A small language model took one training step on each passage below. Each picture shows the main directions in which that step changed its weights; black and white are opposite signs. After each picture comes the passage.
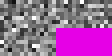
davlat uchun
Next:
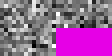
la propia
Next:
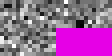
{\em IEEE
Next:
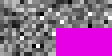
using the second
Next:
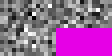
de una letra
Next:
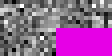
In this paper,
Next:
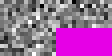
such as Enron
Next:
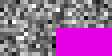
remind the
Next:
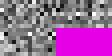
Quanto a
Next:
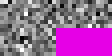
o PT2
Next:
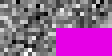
two techniques
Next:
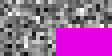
algebra va
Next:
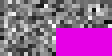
usados para uma
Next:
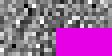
hombre. Se
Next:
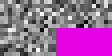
three types of
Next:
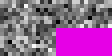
framework for
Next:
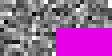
in particular, the
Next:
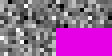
system volume in
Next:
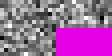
reveals that
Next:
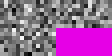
form of the
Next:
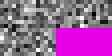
of objects.
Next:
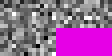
be considered. A
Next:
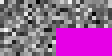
the lightest
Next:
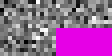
with boundary conditions
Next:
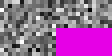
if the natal
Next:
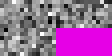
restriction on
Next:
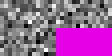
operação teve
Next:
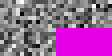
average action. In
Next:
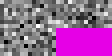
spectrum data from the
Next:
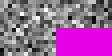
panels are
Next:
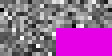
light curve, the
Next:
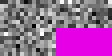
the RHIC
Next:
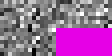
the first to
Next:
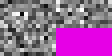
из самых
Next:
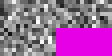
biography to
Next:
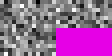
del arte
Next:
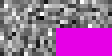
papel de
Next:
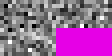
about accounts
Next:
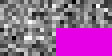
larger number of
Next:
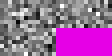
to ascertain
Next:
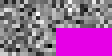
the form of
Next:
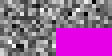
HU, with
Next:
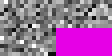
the approximated
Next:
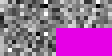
motion along a
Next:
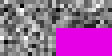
our work we
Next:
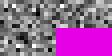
time and their impact
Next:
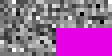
observation through a
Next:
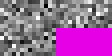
to engineer
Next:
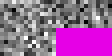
The study period is
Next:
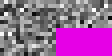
(for the
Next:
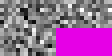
form alternating
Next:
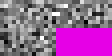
dos meses,
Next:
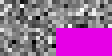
it should be
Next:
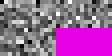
Vive à
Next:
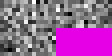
van aard
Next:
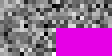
around the EIT
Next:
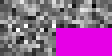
of two conduction
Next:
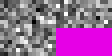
This work formed
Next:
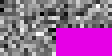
va ularni
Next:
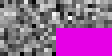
vor, in
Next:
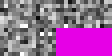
residing in
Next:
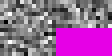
we have experimentally
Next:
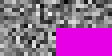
implementation within the
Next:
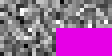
onde o
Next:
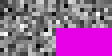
> \qquad
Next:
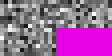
the existing
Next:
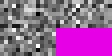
of the lattice
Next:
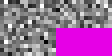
estimated from the
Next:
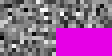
et pour, in
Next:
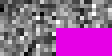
for the resonant
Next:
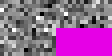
health are
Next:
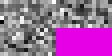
and is often
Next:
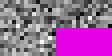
information to the
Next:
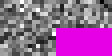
is not the
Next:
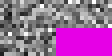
va uning
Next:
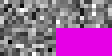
for our solutions and
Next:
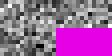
section given in
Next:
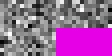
com atenção
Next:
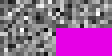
- \log
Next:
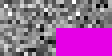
comments are important
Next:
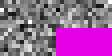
allows certain quantum
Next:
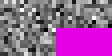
the actual,
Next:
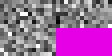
afe în
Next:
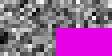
the spin noise processes
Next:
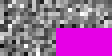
que entre el 1
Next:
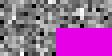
al. A
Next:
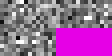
designam um
